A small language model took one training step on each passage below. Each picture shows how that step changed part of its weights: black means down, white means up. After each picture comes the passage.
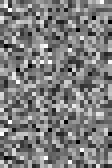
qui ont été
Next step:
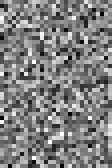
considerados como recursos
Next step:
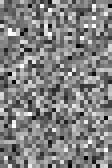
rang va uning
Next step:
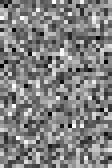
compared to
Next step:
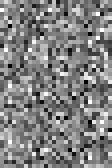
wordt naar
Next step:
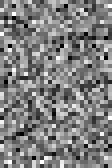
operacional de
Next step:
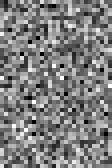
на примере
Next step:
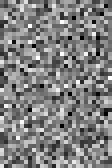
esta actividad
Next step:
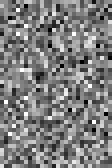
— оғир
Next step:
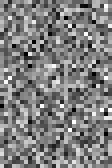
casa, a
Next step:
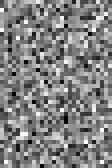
de 33% durante
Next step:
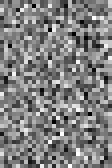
sohalarida faol
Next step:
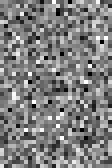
El caso de la
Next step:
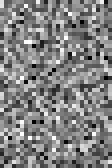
для работы в
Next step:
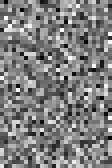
it is also an
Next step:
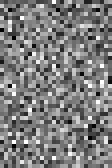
ва улардаги
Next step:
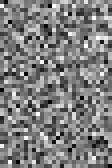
b a+b
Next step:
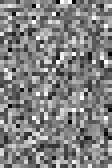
A. V
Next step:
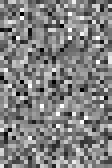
guru dalam
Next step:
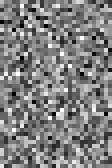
de Chi
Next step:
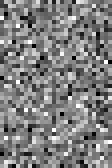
una conexión
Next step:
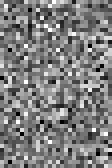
è stato
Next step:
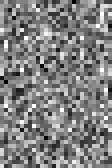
profundo dos
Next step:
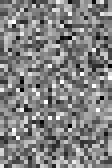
en su propio
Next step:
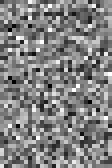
é que a
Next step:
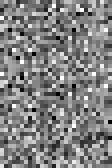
is to provide
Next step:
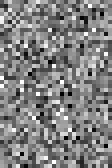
sempre motivados
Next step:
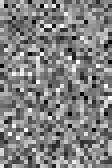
управлении необходимы
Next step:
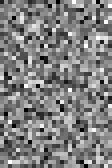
es besseres
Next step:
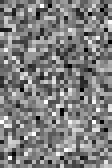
mnenja in
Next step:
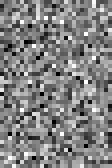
в первый
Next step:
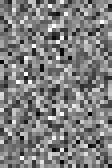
importante para o desenvolvimento
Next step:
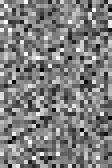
uma planta
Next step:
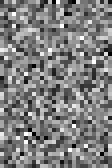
garantidos pela
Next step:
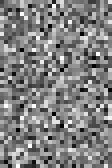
praia e com
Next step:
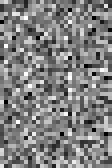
1 групу
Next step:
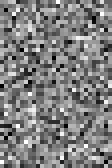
ferramentas de
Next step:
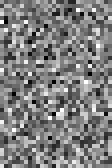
de la investigación y
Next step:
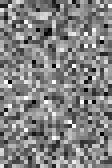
базы данных
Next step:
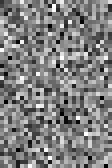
termo e outros
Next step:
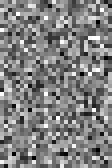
y efecto.
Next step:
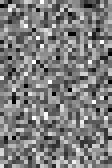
Path análisis de
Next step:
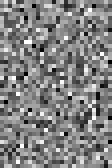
на вопрос
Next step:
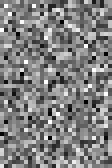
va ilk
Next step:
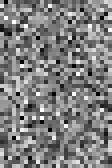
dari seluruh
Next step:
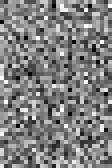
um golpe
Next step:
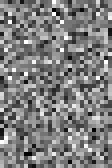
і якість
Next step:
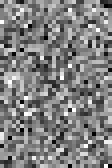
та підприємствами
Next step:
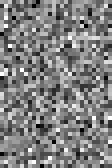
transformação em
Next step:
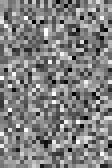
anterior, en
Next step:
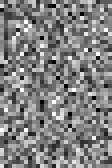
mediator between the
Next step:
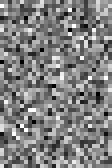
les dificultats
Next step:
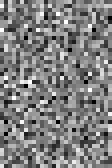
genau das
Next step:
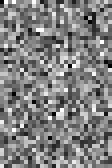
de eventos
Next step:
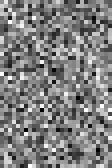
etish kerak.
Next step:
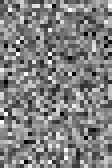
shakllanishiga asos
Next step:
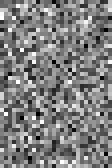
between financial
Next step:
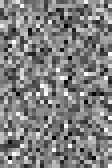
Bhering -
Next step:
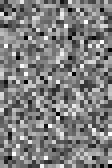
génère des
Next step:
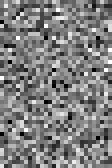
este intento,
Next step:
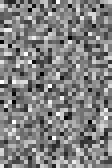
na temat
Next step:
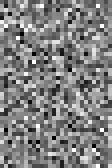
vida, inclusive
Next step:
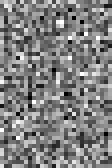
образования и их
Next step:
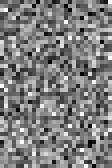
sinter feed
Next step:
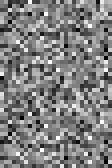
nous avons
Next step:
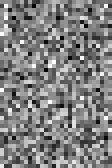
a indicação de
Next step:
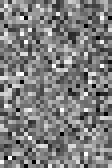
siklus I
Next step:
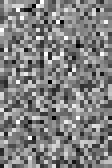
insonni biz
